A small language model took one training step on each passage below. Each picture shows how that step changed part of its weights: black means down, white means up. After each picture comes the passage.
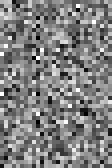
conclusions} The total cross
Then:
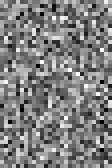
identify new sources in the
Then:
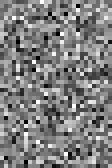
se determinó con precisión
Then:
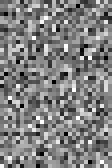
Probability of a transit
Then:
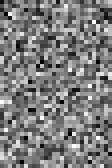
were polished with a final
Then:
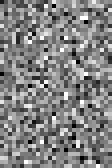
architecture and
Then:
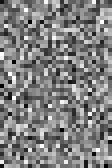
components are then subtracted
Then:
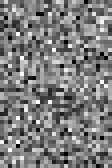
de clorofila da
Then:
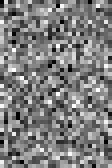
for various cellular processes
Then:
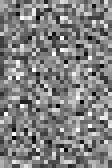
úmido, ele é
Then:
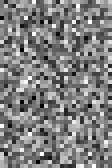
tiestos de la
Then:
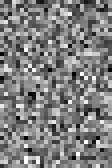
procedurale bazate pe
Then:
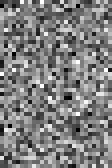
Profesorado, la
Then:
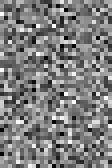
et non pas d'être
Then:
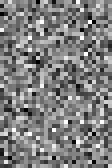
$\kappa_E$, and
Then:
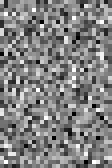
crescimento para uso
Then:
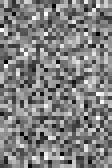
pronóstico de los
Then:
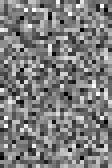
network directly from the singlets
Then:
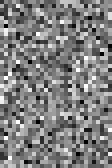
The critical luminosity and the
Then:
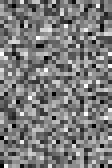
differences in neutron star
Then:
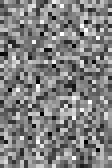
answer of the
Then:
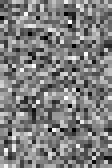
$r^\prime$ form
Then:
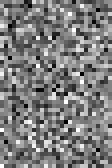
the Abelian case in Figure
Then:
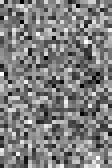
the ejecta.
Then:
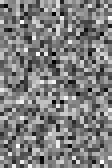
slopes are uncertain to
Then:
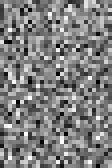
shaping a new generation
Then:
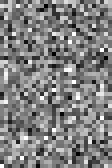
is not memorization of the
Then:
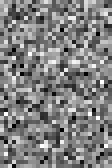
optical potential can be realized using
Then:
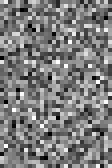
decay algebraically?
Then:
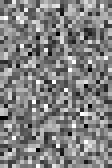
becomes aligned with the line
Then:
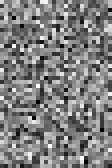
protocols must be
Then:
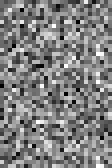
well as health promotion
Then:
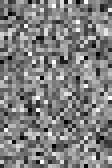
\quad \sbf_k
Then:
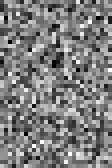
antes y ahora
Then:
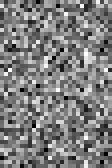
dispersion observed in the
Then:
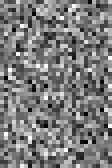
were used in the development of
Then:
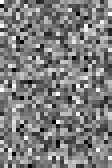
their mass exceeds the
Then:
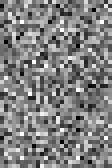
833 particuliere
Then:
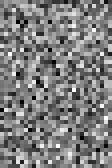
possible chiralities of the
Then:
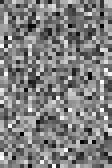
also note the presence of a
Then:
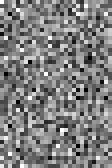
dynamics at larger coupling strengths,
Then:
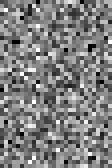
um efluente com
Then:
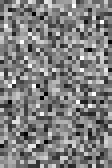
of the central sink,
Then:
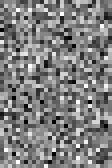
à un navire, un
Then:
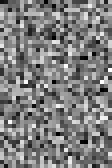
traverses the marine
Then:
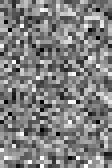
recurrent periodic structure
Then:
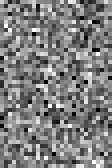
crească bilanțul
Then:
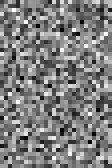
has been a substantial
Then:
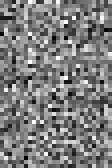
is spent processing the event
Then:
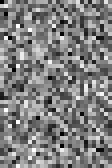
detector performance. Fig. 10
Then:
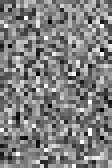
noise reflects the fact
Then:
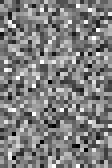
of Fassnacht \&
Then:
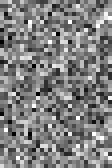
subtraction constants.
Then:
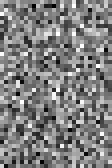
behavior of which we plot in
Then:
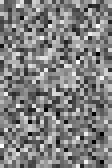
posibilitado el
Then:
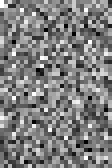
for all available channels.
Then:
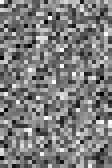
ta'sir qiladi.
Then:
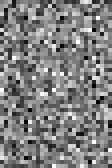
tomonidan olimlar
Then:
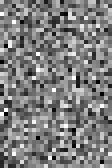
la ilustración donde se
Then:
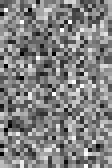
uma construção social,
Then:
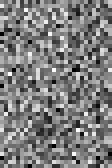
un territoire.
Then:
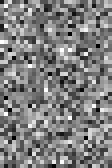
небу. Тогда
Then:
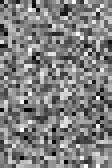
$\eta_\gamma$ can be
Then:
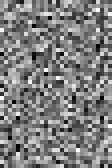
daya manusia
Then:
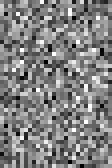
collection varieties
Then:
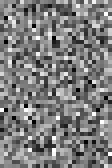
the image subtraction process was
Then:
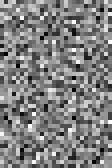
hatolikka olib
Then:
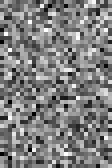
at intermediate momenta
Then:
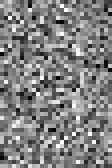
– tahlil metodi
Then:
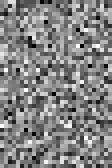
model. In addition, we have
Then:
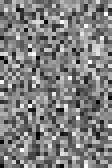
mustaqillik va
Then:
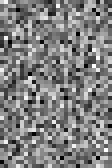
mansub “Tarixi
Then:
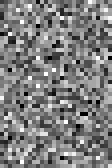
frequencies. The mode
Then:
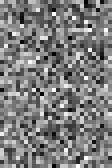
is slower than their free
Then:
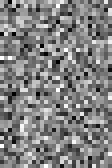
amalga oshirilgan
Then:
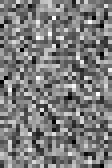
the geometric center of all
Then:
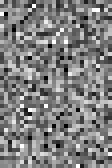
While it does not
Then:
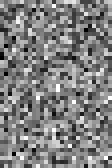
mechanical strain. For the
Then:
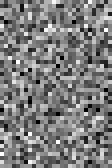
dados foram coletados
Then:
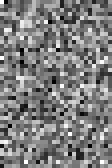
sobre a coesão social,
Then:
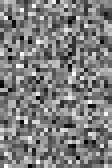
formulation including priors on
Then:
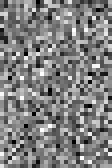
between central BH masses
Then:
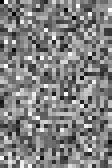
donde se comportan como
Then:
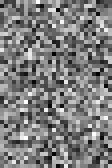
cada produto.
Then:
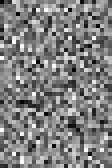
supported by the facts,
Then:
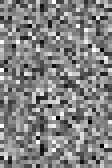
Janubiy Koreya
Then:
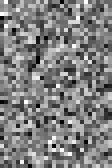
сустава 3.
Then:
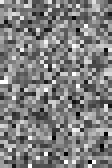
$2\,\sigma$ in each
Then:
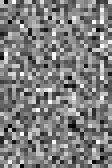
LSTM output by a
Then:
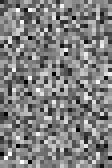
the spacecraft was
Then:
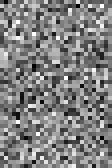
mashhur asarlar
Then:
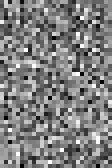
incide directamente en el
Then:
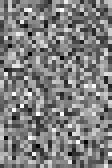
the complexity of computing the
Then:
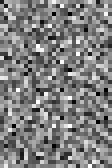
Viale Enrico
